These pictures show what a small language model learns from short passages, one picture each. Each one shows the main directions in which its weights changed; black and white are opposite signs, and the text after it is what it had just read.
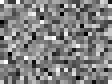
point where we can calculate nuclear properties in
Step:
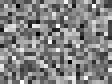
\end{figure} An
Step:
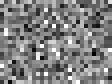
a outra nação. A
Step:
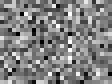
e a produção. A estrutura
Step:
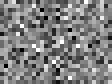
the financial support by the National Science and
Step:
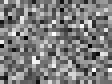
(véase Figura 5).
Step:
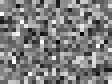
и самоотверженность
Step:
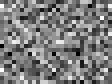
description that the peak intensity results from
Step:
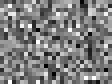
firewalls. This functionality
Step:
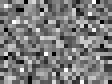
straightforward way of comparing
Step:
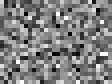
как и репродуктивное
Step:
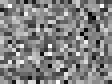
conseqüentemente em um
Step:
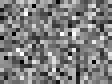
variable $\tilde{t}$
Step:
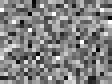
imkoniyat eshiklarini
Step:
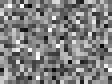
(iii) satisfy mutual
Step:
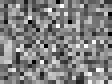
с тяжелым
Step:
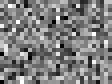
the low-frequency regime
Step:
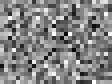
sifatning o'z va
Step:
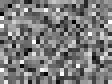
follow the dynamics during the dispersal
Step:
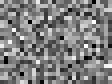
responsáveis pela deterioração,
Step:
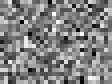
Ergashev Sarvar
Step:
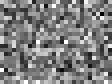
expertiză, dar face
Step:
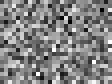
with the isometry group
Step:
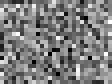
Here we have left the coefficients
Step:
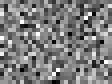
комп'ютерні програми
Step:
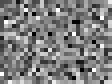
phosphorus in the
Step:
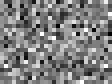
qismi yangi muhitda
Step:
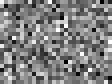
disciplines : les sciences
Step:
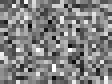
C_F T_F
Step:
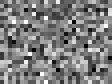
et la fiabilité composite.
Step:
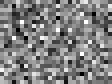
Банников, В.
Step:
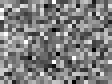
the maximum dc-current that
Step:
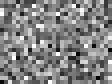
the radiation part now showing up only
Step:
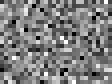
we can obtain all of the remaining
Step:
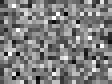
of the 12 (100%) students
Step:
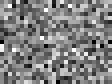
all interactions. Generation prompts
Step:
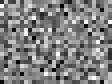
Tromer~\etal were able to
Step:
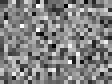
(alrededor del
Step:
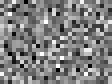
origins of the difference between these values
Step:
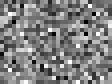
différentes entre les étudiants
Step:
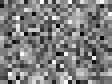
natin kung sino
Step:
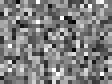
molecular (spatial) orbital with
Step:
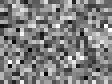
ularni Markaziy
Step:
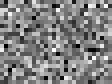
Hence the objection that its
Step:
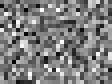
spin density. Required
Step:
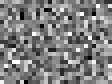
useless information which may lead to
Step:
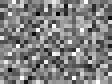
und in der Praxis
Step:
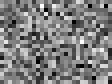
Prozent) und der Erstellung
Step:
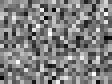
discuss first the measurement of the mesonic
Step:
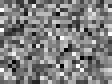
and $\mathcal{D}$ is the
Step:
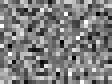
normal MVO portfolio
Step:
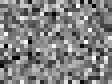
appropriate bio-signals
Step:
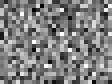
ega bo'ladi. Bu
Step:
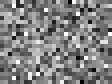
ikki guruhdagi
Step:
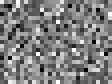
skill of the Kazakh
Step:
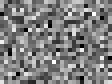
қайси жанр ва
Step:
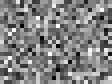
una perspectiva descolonial
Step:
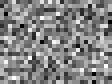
state-vector collapse of
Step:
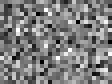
«О полиции» //
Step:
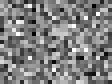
короче шубы.
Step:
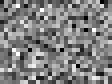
readmission, since such tools
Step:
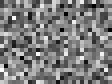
را موجب شود. از
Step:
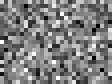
- власник) необхідні
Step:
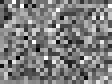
ori îi era dor
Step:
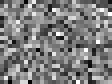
on both sides, On the other
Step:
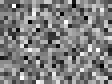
los resultados obtenidos revelaron
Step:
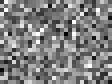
knowledge, skills and
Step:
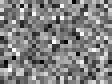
cadence light curve produced by the
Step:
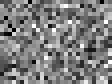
die an der Konzeption und
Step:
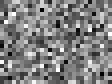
field magnitude). It appears that most
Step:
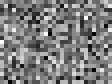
generation, and its importance in the education
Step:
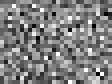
natijadorligi tahlil
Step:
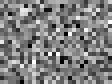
acting on the gas due to a
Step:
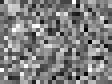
This idea is referred to as
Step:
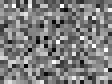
energy from numerical simulations. The red
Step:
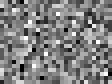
a type of infographic, the
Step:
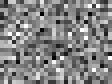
visuais. Embora
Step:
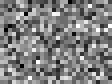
both magnetic states the decrease of the
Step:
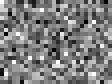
to better suit the professional and
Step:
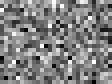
исследования является выявление
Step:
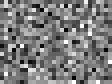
foi criteriosa, com o objetivo
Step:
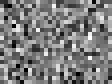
reacting flows with a linear
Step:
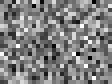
de la Universidad Católica
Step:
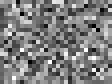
todas las flores que tiene
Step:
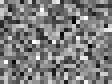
(конспект лекцій для
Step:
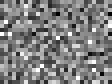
can then understand that in this
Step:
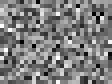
la anulan al no ser
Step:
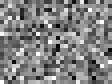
the ones we spelled out in
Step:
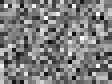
its change over a time span of
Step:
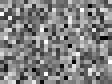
function for a configuration given by
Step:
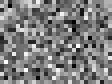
different slip ratio conditions.
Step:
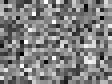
further technical work and will be
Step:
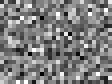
et bien tenter de savoir
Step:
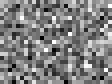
жилищных условиях,
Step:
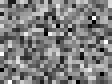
mundiales dedicadas a
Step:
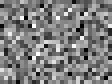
initial theory is regularized first. The
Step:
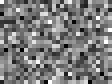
the effective carrier number per
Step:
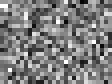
invasive attack changes the
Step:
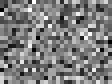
tashkilotlarda merchandizingdan
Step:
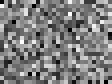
we have used the first order
